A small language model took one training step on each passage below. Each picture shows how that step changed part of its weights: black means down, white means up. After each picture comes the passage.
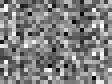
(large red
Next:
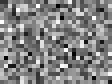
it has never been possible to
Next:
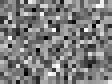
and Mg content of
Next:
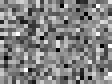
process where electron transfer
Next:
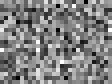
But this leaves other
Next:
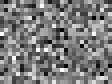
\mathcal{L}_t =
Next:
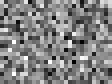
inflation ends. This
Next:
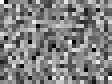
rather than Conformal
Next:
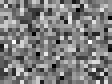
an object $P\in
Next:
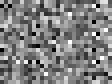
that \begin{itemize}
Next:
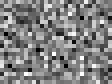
The retract construction.
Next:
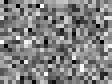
This method, named
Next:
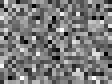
\alpha \, \dot y
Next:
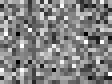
so we will focus on
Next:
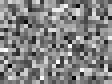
implementation. The
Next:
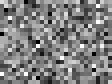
below we shall see that
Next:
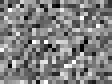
greater than the
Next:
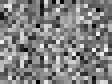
integrals containing the
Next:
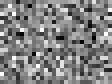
term is avoided
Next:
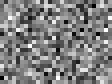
set $\Omega_\CA$,
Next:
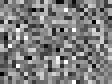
are calculated using one of the
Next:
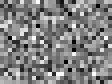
that our constraint from the
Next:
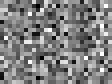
(DQN) with the
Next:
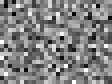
difficulty is to prove
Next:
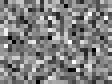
properties of the events in this
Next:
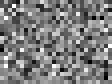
\pi l$, we end up
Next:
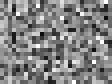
been investigated with
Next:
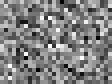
various aspects of our
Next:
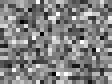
proof of C2, we can
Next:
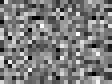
\in \mathbb C}
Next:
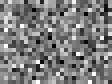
is strongly continuous in
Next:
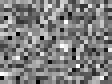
The data sources can be the
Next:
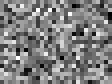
galaxy density are only
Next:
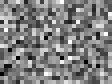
can be viewed as
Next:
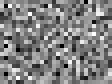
Fits} Spectral
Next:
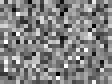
assume that they do not exist
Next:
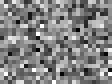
a critical unstable
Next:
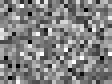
to concentrate our
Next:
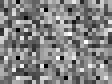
cannot be the solo
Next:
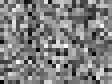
a multiplicative constant). This
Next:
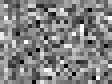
intervals of time. The
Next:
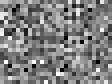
yields a map from
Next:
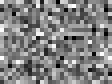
now describe the intersection
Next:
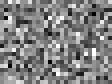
Under the assumption {\rm
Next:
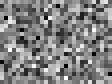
We then show that the limit
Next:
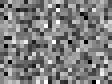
(the Chinese
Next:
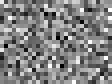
implications for SN
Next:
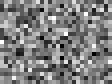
highly nonlinear structural
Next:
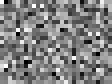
insights into the
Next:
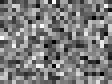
\rightarrow Q \rightarrow 0.
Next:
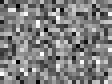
additional \qcd\
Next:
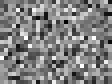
.bbl file, but
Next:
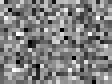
satisfies a non associative
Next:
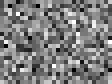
His \nth{} order
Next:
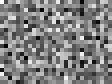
proposed method has the minimum
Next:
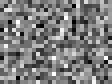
Moreover, we therefore
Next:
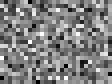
hence the problem solutions)
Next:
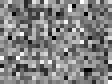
in the closing paragraph
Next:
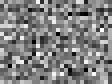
last conclusion follows from
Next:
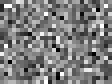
(ROI) and the
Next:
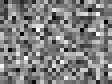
and cutoff. The
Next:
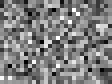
$. Hence the operator
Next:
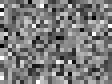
\right| > {\cal
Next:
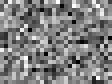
only prove the last one.
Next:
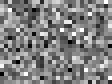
of writing this paper
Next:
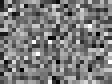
\prod _1^\infty
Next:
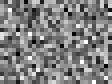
of the Riemann
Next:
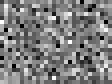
and/or final disposition
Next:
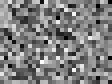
by contracting those
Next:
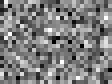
& $N$ & Number
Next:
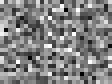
fixes a finite subset of
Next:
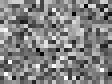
approach. This is based on the
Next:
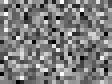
-h_-$ is given
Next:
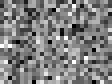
$v_{\beta}$ of the
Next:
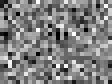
Recall that we use the
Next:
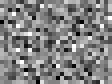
interval or ratio,
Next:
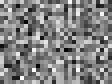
range, yielding
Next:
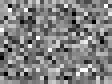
function, Gamma Function,
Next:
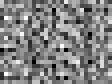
de convergence des series
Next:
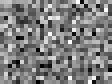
This model was introduced in
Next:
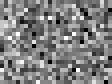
compact subset $K \subset
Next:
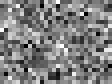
if $P(G)$ is
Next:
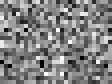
similar to what was found in
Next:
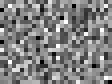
ERSJ model as shown
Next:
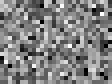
operators. Choosing
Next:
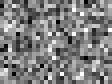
$\phi: T\rightarrow
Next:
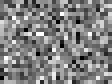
%effective field
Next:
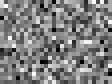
preconditioning; and
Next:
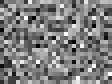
\restriction n =
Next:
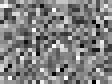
This implies that the increased
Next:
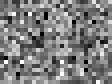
a shorter anode
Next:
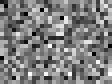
For each covexillary
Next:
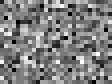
National Science
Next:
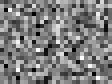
which both (lightface)
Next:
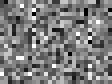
2cm]{} \caption{A
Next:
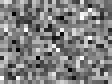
this section, we examine
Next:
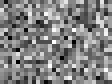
both models tends to
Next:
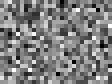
the Doppler
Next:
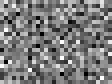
\over \hbar}
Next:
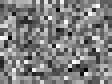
Define the corresponding modified
